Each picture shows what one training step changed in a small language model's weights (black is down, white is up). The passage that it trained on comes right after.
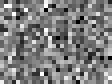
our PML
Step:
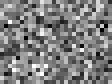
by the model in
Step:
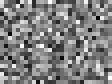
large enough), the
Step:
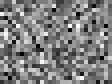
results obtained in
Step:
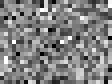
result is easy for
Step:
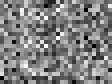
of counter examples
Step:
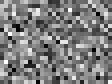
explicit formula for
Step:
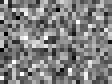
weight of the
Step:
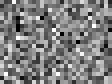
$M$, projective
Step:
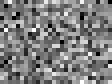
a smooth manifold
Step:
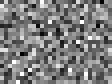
in the online
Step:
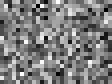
The coefficients of the
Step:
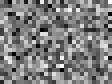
According to
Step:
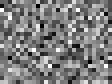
\] This completes
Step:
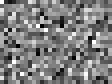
associated with the
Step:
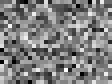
of LWR
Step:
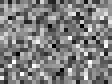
only for the
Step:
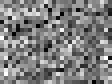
\ N \to
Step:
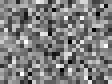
Find the
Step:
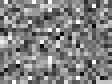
\Delta =
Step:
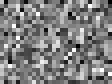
this edge indicates
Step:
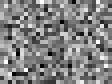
Gaussian curvature by discrete
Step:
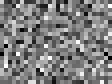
likewise follows from
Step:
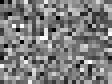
orbit is
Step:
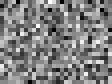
research has considered
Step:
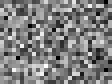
the model has a
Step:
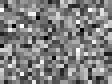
the subsequent
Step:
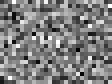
we infer from
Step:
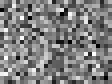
better than the
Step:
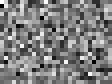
the parameter space are
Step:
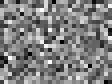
is shown to
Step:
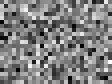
of reflection,
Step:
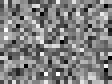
to prove Theorem
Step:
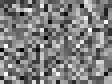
$v$ and
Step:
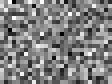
the other.
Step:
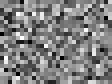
topes, then
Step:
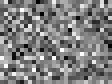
common vertex. We
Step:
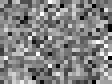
\right) /
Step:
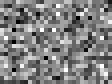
inequalities. At
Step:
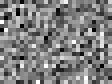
one can show that
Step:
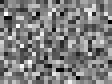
the meaning of
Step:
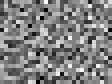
as objects on
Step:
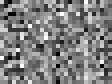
showed that
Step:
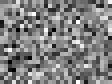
construction is spent
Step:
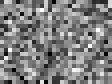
class is fixed by
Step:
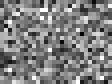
it is straightforward
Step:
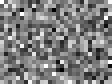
the drum
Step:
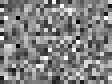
does not depend on
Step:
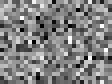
and $\hat
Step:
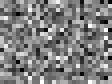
\delta t,
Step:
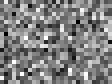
time of the
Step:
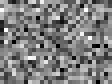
with a special
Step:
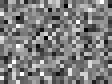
Together with the
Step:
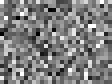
Then we complete the
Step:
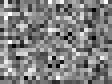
\Longrightarrow \
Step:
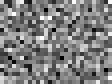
is largely
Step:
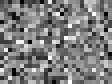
0$ goes
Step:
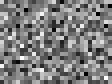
the asymptotic behaviour
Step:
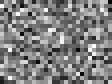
we get from
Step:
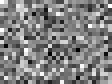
time) function estimate
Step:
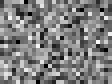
solution, denoted*
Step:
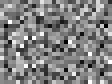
by the function
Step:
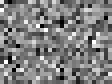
associated with these
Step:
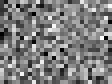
the commutator
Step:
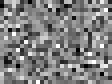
except possibly
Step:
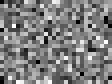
noise, we
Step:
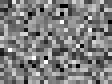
we construct a
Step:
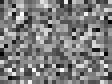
was studied further in
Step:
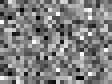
very high levels
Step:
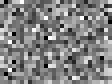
\ee Note that
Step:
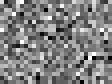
and completely
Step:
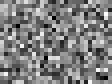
the algorithm, for
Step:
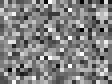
\ldots ,
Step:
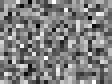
the diagonal dip
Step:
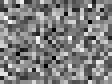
$\bullet$ for
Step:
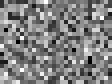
say that $\mathcal
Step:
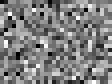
modeled by
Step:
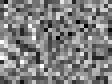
are applicable
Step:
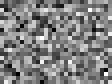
is uniformly continuous on
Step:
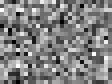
Lie group with finitely
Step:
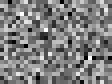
and use ballistic
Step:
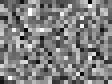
we indicate the
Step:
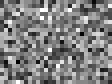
it is defined as
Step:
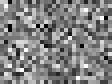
prism case
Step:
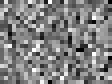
across multiple
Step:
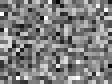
long list of
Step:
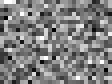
is no problem when
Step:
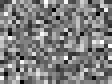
this question can be
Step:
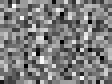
at the limit in
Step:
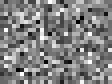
creating the
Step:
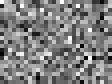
and we are done
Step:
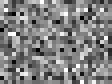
numbers. His
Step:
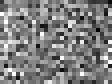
& \cong
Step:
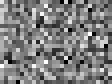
found using this
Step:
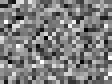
To this end,
